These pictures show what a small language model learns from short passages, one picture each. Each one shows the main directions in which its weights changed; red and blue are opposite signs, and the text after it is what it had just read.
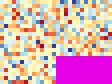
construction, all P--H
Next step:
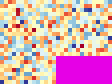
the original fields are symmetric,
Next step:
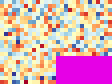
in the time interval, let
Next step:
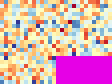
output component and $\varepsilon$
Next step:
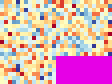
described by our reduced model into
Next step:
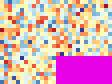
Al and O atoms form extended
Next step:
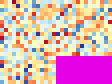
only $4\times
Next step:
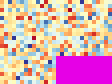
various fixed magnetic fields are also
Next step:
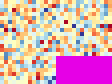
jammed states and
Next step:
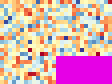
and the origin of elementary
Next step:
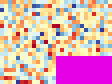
these values of $p$,
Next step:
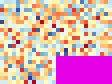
for rank 3 using different
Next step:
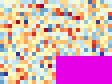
quantity is not conserved in a
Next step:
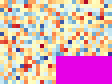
self-adjoint. To
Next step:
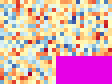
of the magnetization and magnetic
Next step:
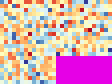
\small \noindent {\bf
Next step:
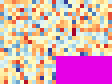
For demonstration, a
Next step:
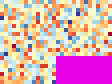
it was passed to any
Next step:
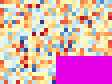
was no longer computationally
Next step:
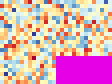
the QCM ansatz
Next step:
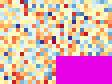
Confocal microscopy maps
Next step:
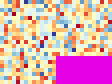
(see Appendix). In
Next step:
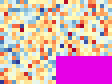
by the same expression as for
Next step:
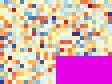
holds if we replace
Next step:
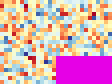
satisfy the linearized Einstein
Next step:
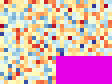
of the cocoon
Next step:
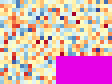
of a perfect fluid, as
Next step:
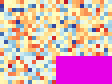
of the recoil. The
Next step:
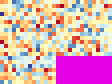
-k$) into the
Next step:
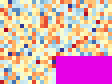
with the activity as illustrated in
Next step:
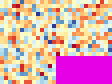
equation after Fourier transform in time
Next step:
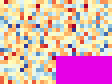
correlation length, $\lambda$
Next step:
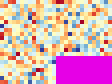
dx' E_\omega$.
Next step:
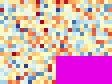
justification for using a
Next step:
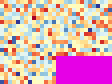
we have found is meaningful
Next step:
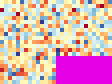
are shown in Fig.
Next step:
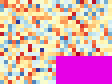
criterion that the {\em
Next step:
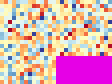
and proton vortices in
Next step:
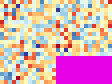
$H'$, and hence
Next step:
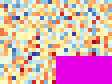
design the Accelerated
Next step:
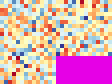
in a similar way). As
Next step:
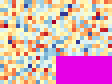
ordering), we define the
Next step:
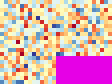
$\alpha$. Plain curves
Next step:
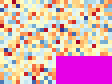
$F$ marks the
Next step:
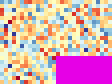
absorbing states in itself
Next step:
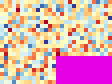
$p_e$ can
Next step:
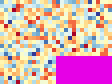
of states such as positions and
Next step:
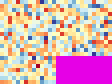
the gravitational wave train has
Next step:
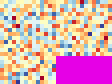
these transaction costs may
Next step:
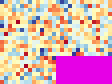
In that specific case the
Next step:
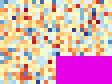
be local Killing vector
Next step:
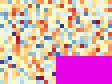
data, sources at redshifts higher
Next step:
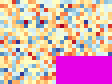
spin ordering, is described in
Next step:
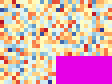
$D(i)$, indicating
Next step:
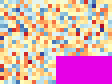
to avoid these constraints.
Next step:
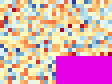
action of phonon scattering.}
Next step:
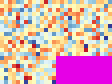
field within a superconductor,
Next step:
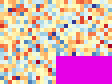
force is applied so that
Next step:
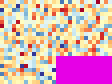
$S_i$, such
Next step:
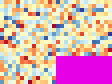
indicating little to no temperature
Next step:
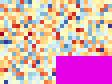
known, inequality
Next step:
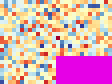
this analytical approach to perform a
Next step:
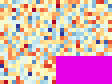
an international team
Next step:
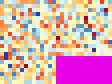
[\varepsilon'(H) -
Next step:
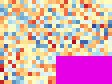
in a volume of radius
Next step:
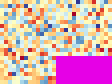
on the structure of the Hamiltonian
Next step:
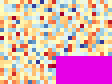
technologies to meet various system
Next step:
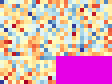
values taken by the cost functions
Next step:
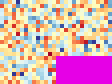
those of the reservoir of
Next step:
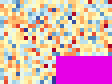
of a critical density above which
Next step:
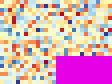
scene recognition
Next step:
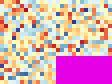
mesh to ensure the
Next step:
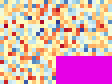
system with infinitely many degrees
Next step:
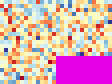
the complex microscopic dynamics,
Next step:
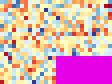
{Steel}}, \bibinfo
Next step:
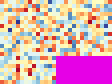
These data show that SN
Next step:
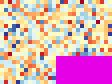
M. Weiden,
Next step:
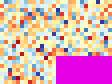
(b). They are calculated
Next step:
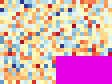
half-precision at
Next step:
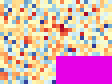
the COCO Object
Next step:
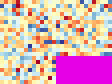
of gas in the box's
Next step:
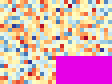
determination of the strong coupling.
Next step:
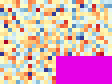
galaxies. \subsection{The
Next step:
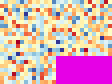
"Radiative Decay
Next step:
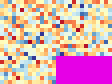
Relativistic geodesy.
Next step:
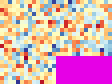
a given order. Indeed,
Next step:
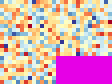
dielectric layer (as shown in
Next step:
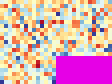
line, instead, remains in
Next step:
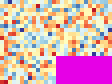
weak compared to the gravitational force
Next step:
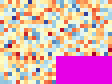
% colloidal dispersion at
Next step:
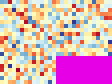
& parameter point is excluded\\
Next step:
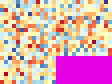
of these observations effectively captured the
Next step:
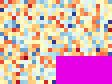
FK calculations, a configuration
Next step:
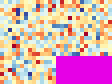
Nucleotide composition
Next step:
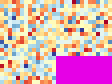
of all the geometric phases.
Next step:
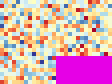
to obscure the
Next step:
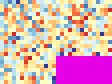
from 2.4 G to
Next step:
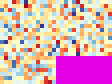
in advance. Then,
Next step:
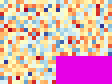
Normalization with respect to
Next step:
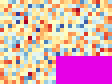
is similar to the first
